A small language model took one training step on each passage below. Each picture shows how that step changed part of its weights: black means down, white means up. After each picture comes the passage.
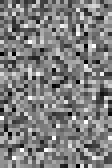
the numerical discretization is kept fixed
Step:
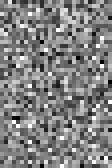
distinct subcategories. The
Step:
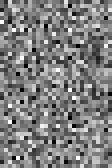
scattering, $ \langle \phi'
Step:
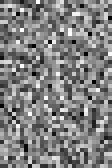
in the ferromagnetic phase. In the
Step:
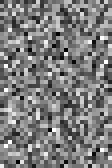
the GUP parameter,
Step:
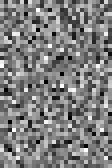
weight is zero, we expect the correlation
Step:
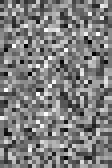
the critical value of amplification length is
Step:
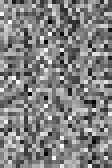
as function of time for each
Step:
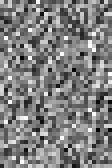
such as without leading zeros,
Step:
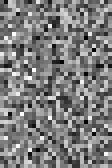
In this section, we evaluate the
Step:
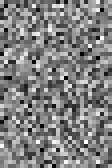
\paragraph{Efficient implementation of
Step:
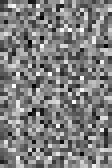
Additionally, the lowest phonon branch, which
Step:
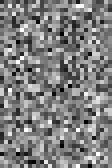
the reader to have a better understanding
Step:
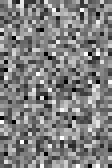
better control of prostheses
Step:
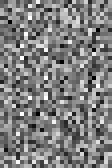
gave some exact solutions by
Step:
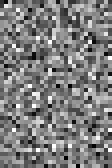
rays near Earth's atmosphere have been
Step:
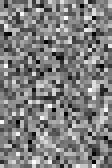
working on single molecule electronic
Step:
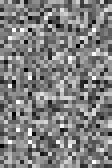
models at these metallicities with
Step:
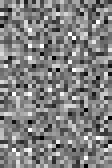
model, i.e.
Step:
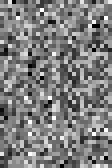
with different model tracks to determine the
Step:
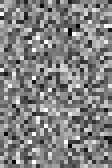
distributions have been computed for the
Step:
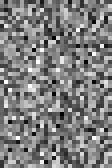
applied to a set of 468
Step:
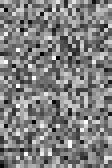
sciences are known to be
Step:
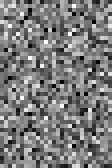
means, that the neutron enters the
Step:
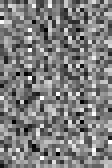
field approximation [6]:
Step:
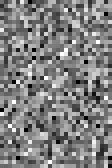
paper gives an algorithm to decide if
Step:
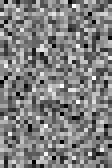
shows that the enhancement factor $\Delta
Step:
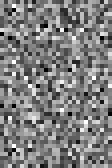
integers are a subring of
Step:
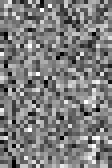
for the spectral quadruple the algebra
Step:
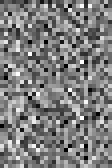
\nonumber \end{eqnarray} where
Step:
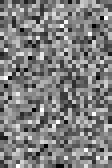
the measured C/O ratio in the
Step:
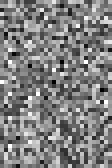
results from a combination of a sufficient rapid
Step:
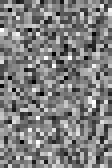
to the minor stage drift over
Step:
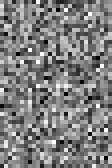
introduced by \name{} sharing
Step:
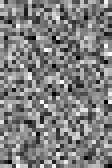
(solid lines), there is a substantial
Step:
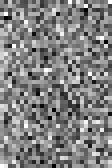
are constructed from fields and momenta that are
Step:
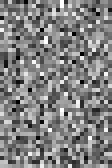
8 by presenting a summary and an
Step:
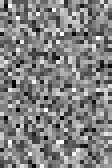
y_{inner})$. The effective
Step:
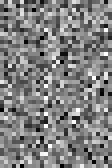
can be translated using an update
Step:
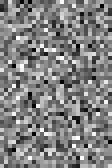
We note that there is no clear change
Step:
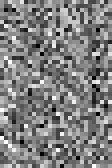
facilitate a user from multi-band
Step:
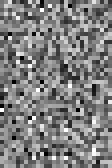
for the opportunity of an
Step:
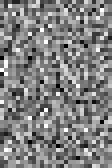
a large number ($3\times
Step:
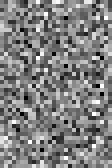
Harwell Science and Innovation
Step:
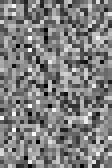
of long-baseline experiments:
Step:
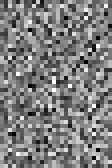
an expanding universe In this section I
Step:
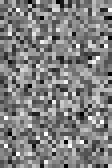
VKE outputs selectively to the
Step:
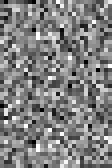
considered as nearly isotropic at high temperatures,
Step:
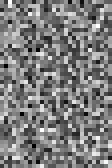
The age and expansion speed of the ring
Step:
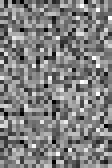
well. \newblock {\em Phys.
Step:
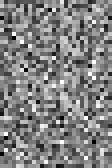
route results in no carrier free
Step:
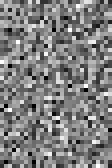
and young brown dwarfs exists.
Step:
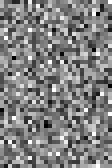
period of 20 minutes, with temperatures
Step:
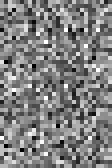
February 07,
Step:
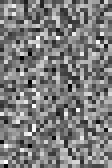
of electrons in this extreme one dimensional
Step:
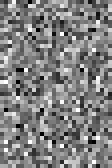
Notwithstanding, we can also
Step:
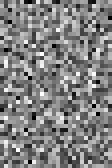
downsamples along frequency to reduce
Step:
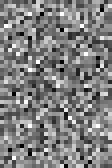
showing that \SUF\ breaking is
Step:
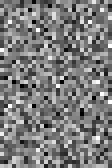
MJD at the middle of the
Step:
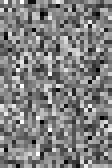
existing CAD workflows.
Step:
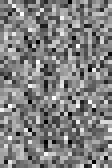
differ from that of the BCS
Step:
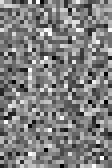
through structural perturbations, due to the different
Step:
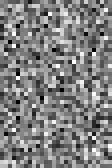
what the protocols were originally developed
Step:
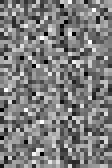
the above behavior applies only to
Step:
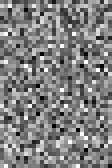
which we will be interested consists in the
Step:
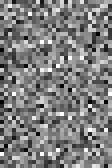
by fitting a Gaussian line profile to the
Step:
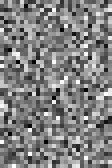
theoretical foundations; - bridging
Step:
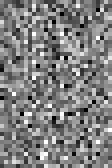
\ \noindent{\it Generating
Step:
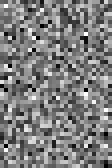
becomes heavy, its coupling to $[\Phi
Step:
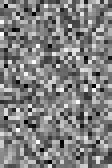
\mbox{on a pair
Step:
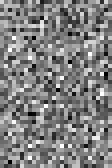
and covariant games, where it was
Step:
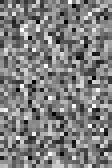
the fourth columns show a
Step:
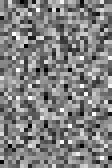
covering regions of interest. The refinement
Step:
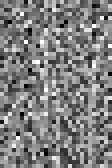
enumerating the values of the
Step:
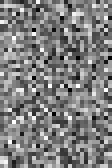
in the Sec. III where there are
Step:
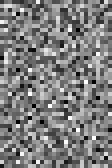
in typical materials ($\sim1\%$)
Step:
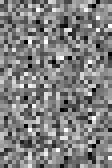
phosphoric acid by
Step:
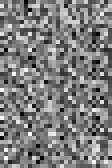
each narrow resonance depends on the thickness
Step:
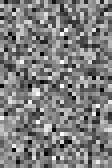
$q^2$ dependencies of
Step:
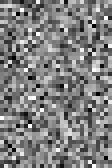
in each period) correspond to different phase
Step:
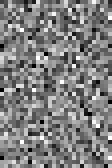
10$~AU transition discs and
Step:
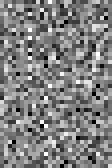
via the Bethe ansatz:
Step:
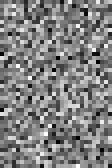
of agents who have already experienced
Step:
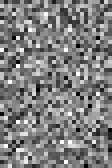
$F_0 \equiv
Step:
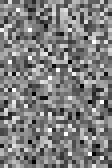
determine the flow regime, and will only
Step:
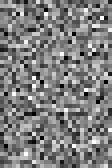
up being the one best improving the
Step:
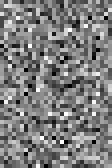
while $\Delta_2$ states decay
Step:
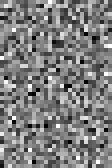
value of $\phi_j$, based
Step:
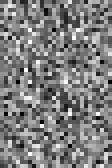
of the protostar. The mass
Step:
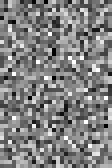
SuperCLASS field were obtained with
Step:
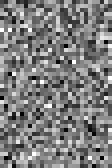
two minima are degenerate and sit on
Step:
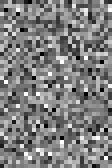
thought to be made of relatively small
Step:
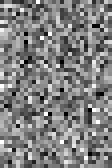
in lower sensitivity for identifying pathology
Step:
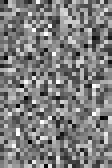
In the search for third-generation
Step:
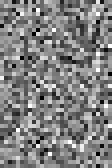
even top-performance methods
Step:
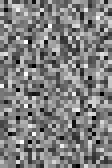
constructed EoS would additionally satisfy
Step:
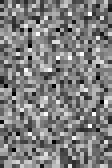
the allowed $K$ values to the
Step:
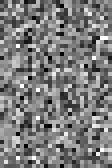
the ergoregion of the
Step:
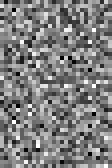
$J_{ij}$ values.
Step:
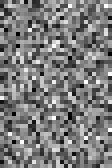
matter model (SIE),
